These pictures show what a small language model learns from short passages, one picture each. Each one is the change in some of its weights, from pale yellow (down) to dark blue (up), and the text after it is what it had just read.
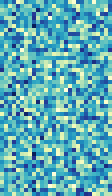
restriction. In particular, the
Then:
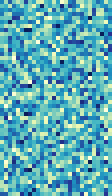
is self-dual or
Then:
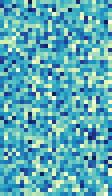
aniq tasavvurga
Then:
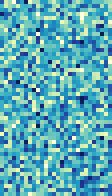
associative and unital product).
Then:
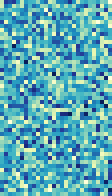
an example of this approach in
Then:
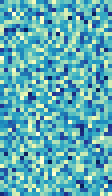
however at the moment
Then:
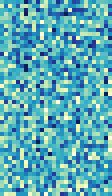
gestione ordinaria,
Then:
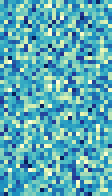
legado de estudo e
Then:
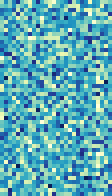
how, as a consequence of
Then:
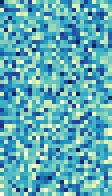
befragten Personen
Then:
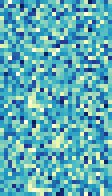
atas maka perlu
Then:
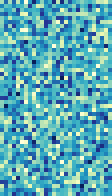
другие люди
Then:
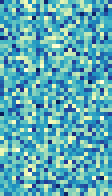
la pandemia por
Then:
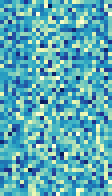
tradução entre manter
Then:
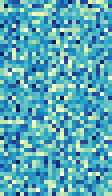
во время передачи
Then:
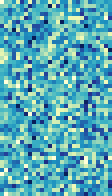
vositalari); c)
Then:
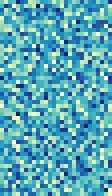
each of the categories
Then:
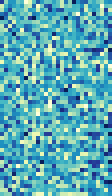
$\kappa$. The approximation
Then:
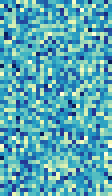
+ q$. We have $0 \leq
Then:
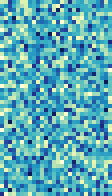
randomized policies in
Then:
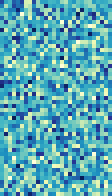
Инсон шахсида
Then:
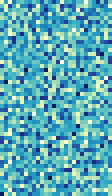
of the field \eqref{3}
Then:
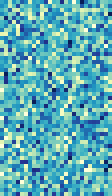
and $\tilde{f}$ are set to
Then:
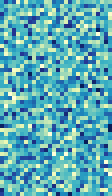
phút. Yêu
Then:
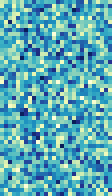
classical Capacitated
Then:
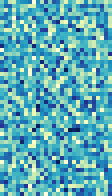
olib borildi.
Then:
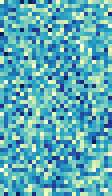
the fourth equality and the
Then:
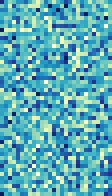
It is an undeniable fact
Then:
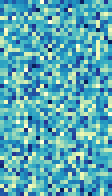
yer yuzasiga
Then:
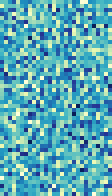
of $X$ and write
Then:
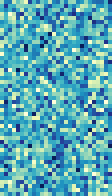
modified locally to
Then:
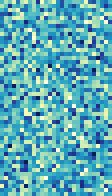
The article examines the
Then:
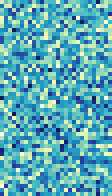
mumkin: 1.
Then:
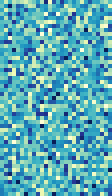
ahamiyat kasb
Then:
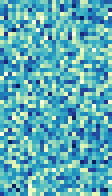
8 schools, with the
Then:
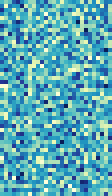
amaliy misollar bilan
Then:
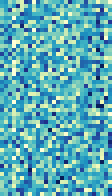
F} \def\bh{\mathbf
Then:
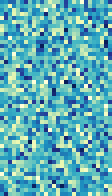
$h_i$ to avoid
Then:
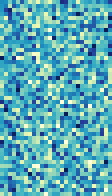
davr bo‘lsa
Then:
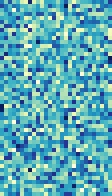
shu predmetlardan
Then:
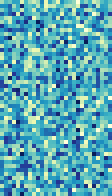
exists an infinite family of
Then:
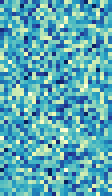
the notations even though
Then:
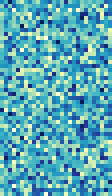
results to more general functional equations
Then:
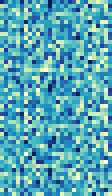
волны должны
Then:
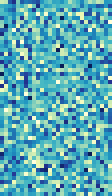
bepul mahsulot
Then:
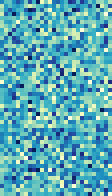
entrevistados, e
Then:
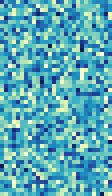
vector fields tangent to the
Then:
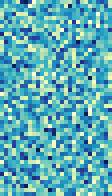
de candidatos a vagas
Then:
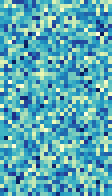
Table \ref{table2}.
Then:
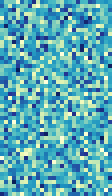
neural network was able
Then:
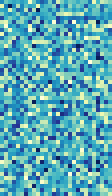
стала практично
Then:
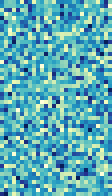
relation \eqref{GR} is
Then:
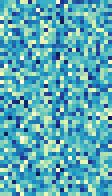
зі зростанням
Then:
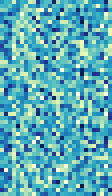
für Webseiten
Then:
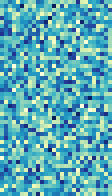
metà XV secolo
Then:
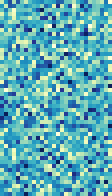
doctor de Poitiers
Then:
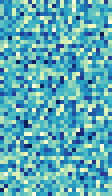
de l'armée
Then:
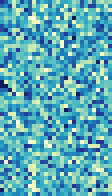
este proceso fue la
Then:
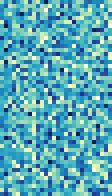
we reproduce the first one of
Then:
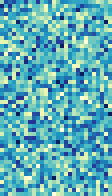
two possibilities,
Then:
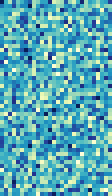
та t_2 можна
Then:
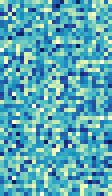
chiqadigan har
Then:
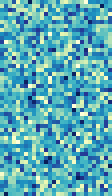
the following claim: $w$
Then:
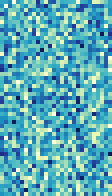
one digit is equal to
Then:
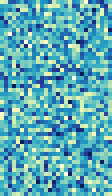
evaluate the last term in
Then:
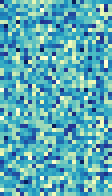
$\alpha : F \to G$
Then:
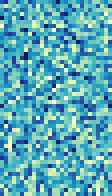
frequentist Markov
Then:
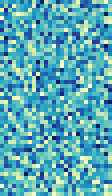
in Inghilterra...
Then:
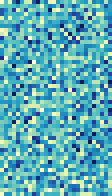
het een eis, dat
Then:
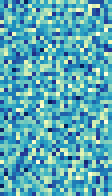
же подхода к
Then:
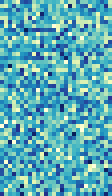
test-function in ${\cal
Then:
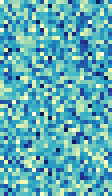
read as a critique of
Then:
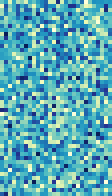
\end{align} From
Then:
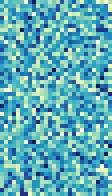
Movimento popular de
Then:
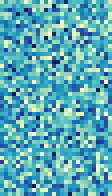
do desenvolvimento do
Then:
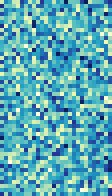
ini adalah secara
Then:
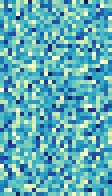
if there exist a control $\a
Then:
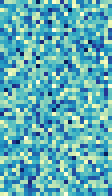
son, hasta cierto
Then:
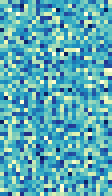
\theta X_1 - \sin
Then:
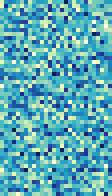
parameters in this example are
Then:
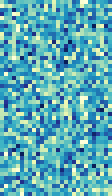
of $H$ with respect to
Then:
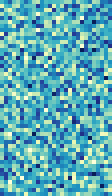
leaves, while
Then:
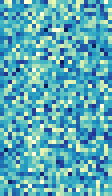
“Jonli so'zlar
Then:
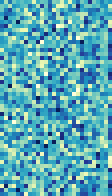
y facilitan la
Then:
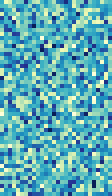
for each $u \in [0,
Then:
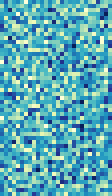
we now look at $\phi$
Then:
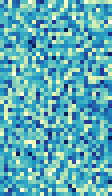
jihatdan asoslab
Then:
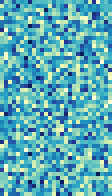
inherent simplifications
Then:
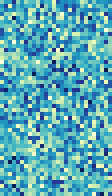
e_{n}$ occurs at
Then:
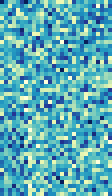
that the number of time steps
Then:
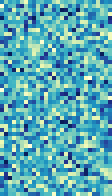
intersection in ${\mathbb P}^n$,
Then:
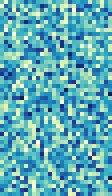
process participants” and its
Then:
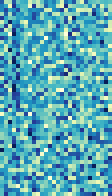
Ilmu Administrasi
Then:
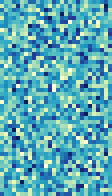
$. By simplifying
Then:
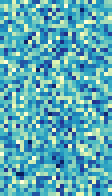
{\it hyperbolic}
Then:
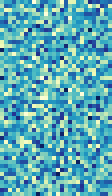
змін в освітньому
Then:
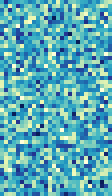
methods can be used to
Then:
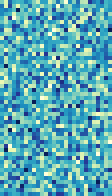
ставлення до дитини;
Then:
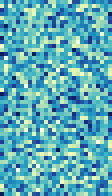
we call it monic if,
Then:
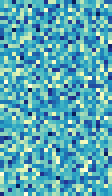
$n\ge 0$, we have
